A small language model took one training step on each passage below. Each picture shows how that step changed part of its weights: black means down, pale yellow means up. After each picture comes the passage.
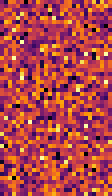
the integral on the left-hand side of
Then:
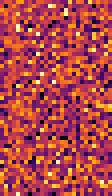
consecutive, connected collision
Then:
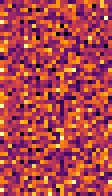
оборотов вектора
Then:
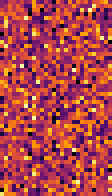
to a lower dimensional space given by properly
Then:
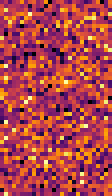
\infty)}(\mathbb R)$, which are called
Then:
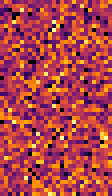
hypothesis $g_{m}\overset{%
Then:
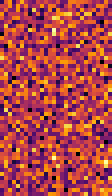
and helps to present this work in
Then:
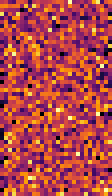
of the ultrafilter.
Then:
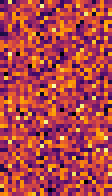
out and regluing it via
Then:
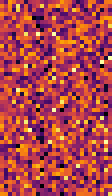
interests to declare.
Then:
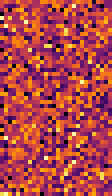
of the affine surface area. From these geometric
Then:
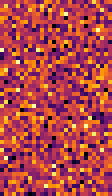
Then there exists a Mukai
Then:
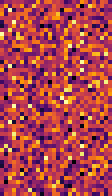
vertices together with, for each of the
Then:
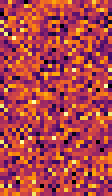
the full-data case. Note that
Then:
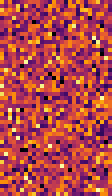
pedagogical review of this
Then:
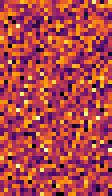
{\small Xinjiang
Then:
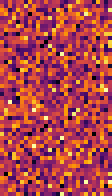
block. Thread blocks are
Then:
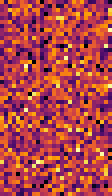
positive-real is $a_1
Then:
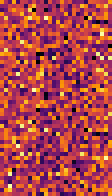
to definition 1.4(2), by
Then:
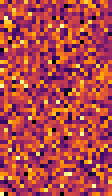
for which $\chi_0(s)$
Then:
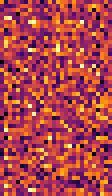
C. Benson et C.
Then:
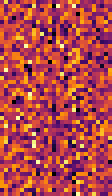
the sequence contains infinitely many prime numbers.
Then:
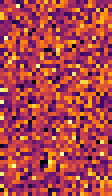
Suppose that $G$ is an
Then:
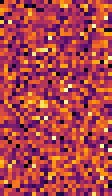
intersect; \item{4)}
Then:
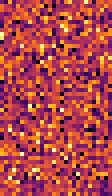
the vertices of $\lambda\in
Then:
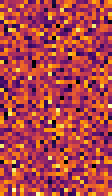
number of monomials in the ideal
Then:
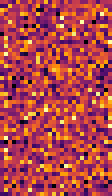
\mathbb C^n)$ are actual
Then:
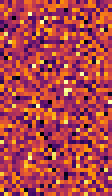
the map \eqref{alpha} and the
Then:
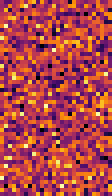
\mathbb R^P, \qquad
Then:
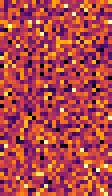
and $A^{''}$ with the following
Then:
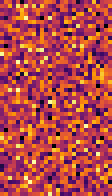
We present a simple approach to questions of
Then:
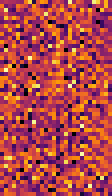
from that of reductions of strong
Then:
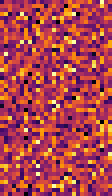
на этих
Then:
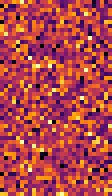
average social payoff.
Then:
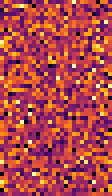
&= 0. \end{align*} Finally
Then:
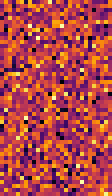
ideas of Kisin,
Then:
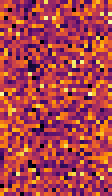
essential that $c>1$. According
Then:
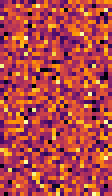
$[0,\infty[$ into a family
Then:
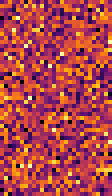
fluid viscosity, $l$
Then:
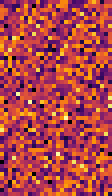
equals $i$. The quantifier
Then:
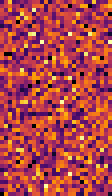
forms under the general condition {\bf
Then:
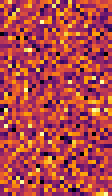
for other values of $\alpha$ can
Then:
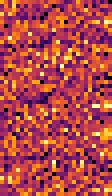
The challenge in the case of
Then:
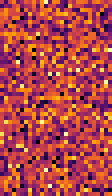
By virtue of Theorem
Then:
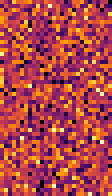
equivalent to give a vectorial subspace
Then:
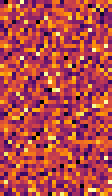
be any positive finitely additive measure.
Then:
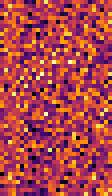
generator of the Weyl module is subject
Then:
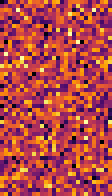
map. We call this set the
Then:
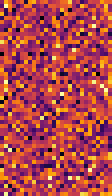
and for any $k,l\geq
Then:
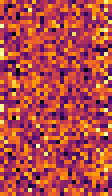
Zarvalis. \newblock {\em
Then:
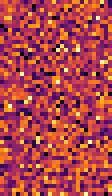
every $A\in F(X)$
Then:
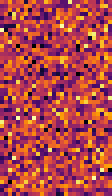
major error, soon pointed
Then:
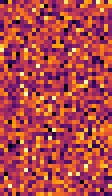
the subgroup $H$ in $F$,
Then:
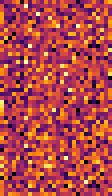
\vskip 4mm This work was supported in
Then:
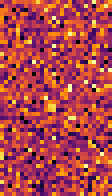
called {\it cowordism
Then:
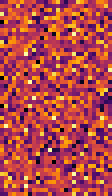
more generally open the way for studying
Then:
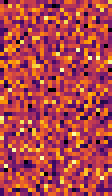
the existence of a Riemannian metric g on
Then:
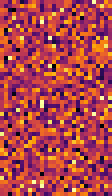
number of non-zero entries in
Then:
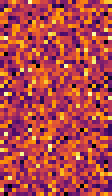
\end{array}}$ \\ \hline
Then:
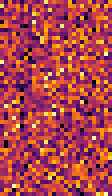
second part of the theorem; namely that
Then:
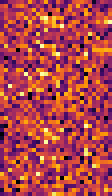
product in the denominator also equal the
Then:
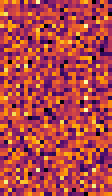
of $\calf_*$ by
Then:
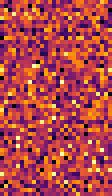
f_k$ is maximally
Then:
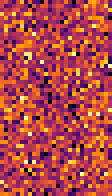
set, then it is contained in a basic
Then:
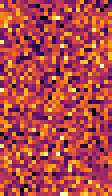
was extended to the critical case $\gamma =
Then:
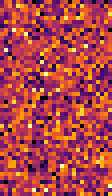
it clear that a good pay is a
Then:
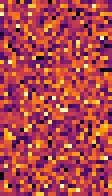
The space $L_\Phi(\Omega)$
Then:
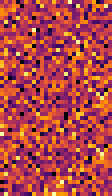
Proof:} Note that the algebra endomorphism
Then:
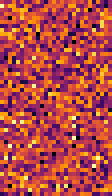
Birational morphisms of rational surfaces},
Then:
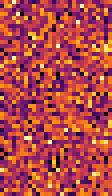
Primary 42Bxx,
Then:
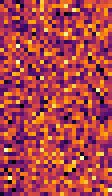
use Lemma \ref{lem:linear L
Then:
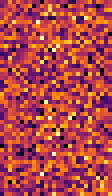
and Lemma \ref{ITO}}
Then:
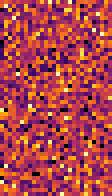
by $\mathfrak{rc}_\lambda$
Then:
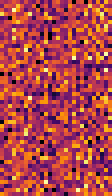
itself)? \end{problem}
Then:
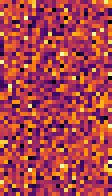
generate successively refined
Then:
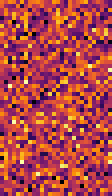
rotational invariant measures in high
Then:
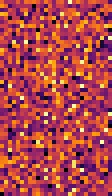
diagonal form with $\smash {\a
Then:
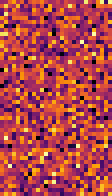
use the above construction to approximate intervals
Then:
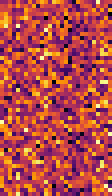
[W1] 4.1 la notion
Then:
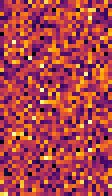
we can not take this approach directly, because
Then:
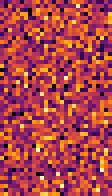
of the Euclidean distance between two
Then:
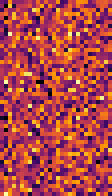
can be modified in two dimension to
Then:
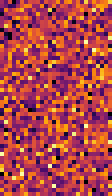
second-order backward difference method and
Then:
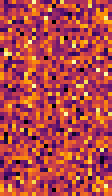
the corresponding processes. A particular instance of
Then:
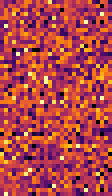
\mapsto t^r$ and
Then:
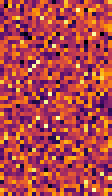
exhibit two different truncations
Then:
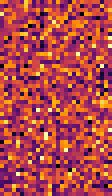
\neq D$, (the reasoning is
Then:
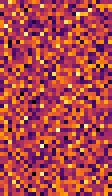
and rank one \Se structures on
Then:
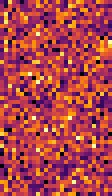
characterization of semigroups associated with
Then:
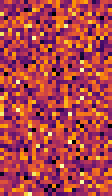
that, under suitable hypotheses,
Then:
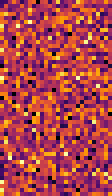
&\varepsilon\circ m=\varepsilon\otimes
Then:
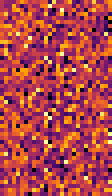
under the unipotent action is generated
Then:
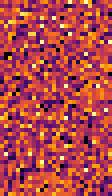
the map $\alpha$) in {\bf
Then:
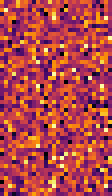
$\Omega\in \R^d$
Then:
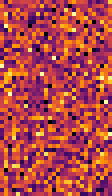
both standard and costandard if and only
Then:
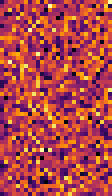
by remark ~\ref{f}, the set
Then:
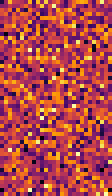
we can compute for this finite set of
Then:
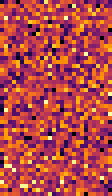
Let the compact almost K\"ahler manifold
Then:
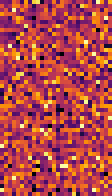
2-group. Hence $\norm
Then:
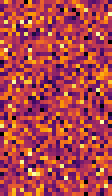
is rather easy, it is more
